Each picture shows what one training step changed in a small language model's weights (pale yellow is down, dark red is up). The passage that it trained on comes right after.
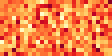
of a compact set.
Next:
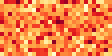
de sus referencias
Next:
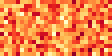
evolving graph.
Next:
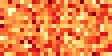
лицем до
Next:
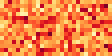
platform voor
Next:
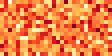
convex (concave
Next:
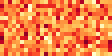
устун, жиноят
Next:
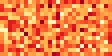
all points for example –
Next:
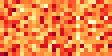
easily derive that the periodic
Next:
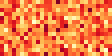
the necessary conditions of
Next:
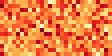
va yashash
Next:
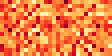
technical materials such
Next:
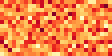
para caminhos
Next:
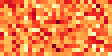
construcciones se hacen
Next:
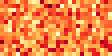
yaitu pada bulan
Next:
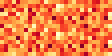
Notice first that
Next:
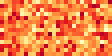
as each possessing
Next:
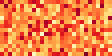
+ \langle \nabla
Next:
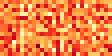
well to the framework of
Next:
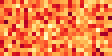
induces a steep
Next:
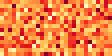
dynamical systems (combining
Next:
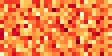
but finite complex symmetries
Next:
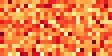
the top boundary, it
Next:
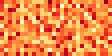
the complexity of the
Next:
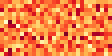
ground states of
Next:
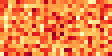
easily calculated.
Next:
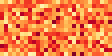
O‘zbekiston milliy
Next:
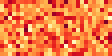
mis Staline
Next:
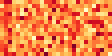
la de creer que
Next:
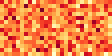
last Morse inequality on
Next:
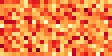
The article discusses the
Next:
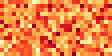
set of facets that
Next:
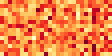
Mise en place de
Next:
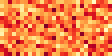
not explicitly used in
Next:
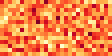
which greatly
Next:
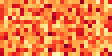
в графах
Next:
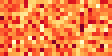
upon reasonable
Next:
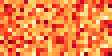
and} \cr &
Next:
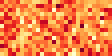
$\Sigma$ as the
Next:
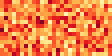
which is a rank 2
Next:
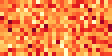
the regarded cases.
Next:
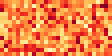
a subalgebra of vertex
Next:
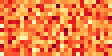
singular behavior decrease the
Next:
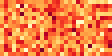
can be written as a
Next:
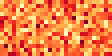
In this paper we show
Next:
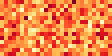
we see that the constant
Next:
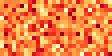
uma avaliação
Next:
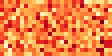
of the solutions. For
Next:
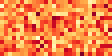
modified into a proof
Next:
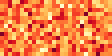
orgânica de
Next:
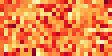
as the number of
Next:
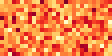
following corollary.
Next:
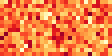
optimal solution for the corresponding
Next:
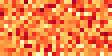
мос бўлиши
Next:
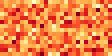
espacios de
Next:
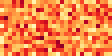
mundo sería un
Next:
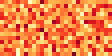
de Banca y
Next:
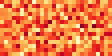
conjectured that wild
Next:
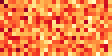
this article is to use
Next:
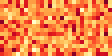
one common vertex).
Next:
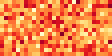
tavsiyalar ishlab
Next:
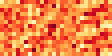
vol} (C
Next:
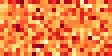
x_i$ of
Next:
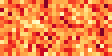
I have no good estimates
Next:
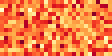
va yakuniy
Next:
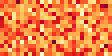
resonando en
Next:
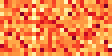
chiqarsa har
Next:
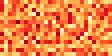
note, we show that
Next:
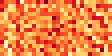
of weak solutions. Since
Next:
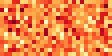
some definitions we need
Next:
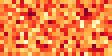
to climatic
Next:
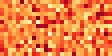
kedalam kelas
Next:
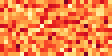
Problem that aims
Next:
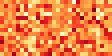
to obtain the nice
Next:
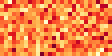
tamoyiliga ega
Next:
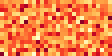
By taking $Y =
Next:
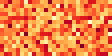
of shallow
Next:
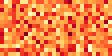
more general situation, we
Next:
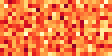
was first detected
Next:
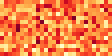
In a similar way,
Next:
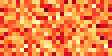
used for the left
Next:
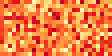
same. Then so is
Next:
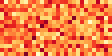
equal to $\ell
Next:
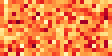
For example, we easily
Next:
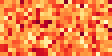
es decir,
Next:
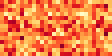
as all values are above
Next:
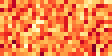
como Microsoft
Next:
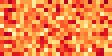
$\infty ,$ the
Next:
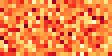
covered by Corollary
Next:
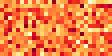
reported in
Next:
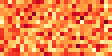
the interval toolbox
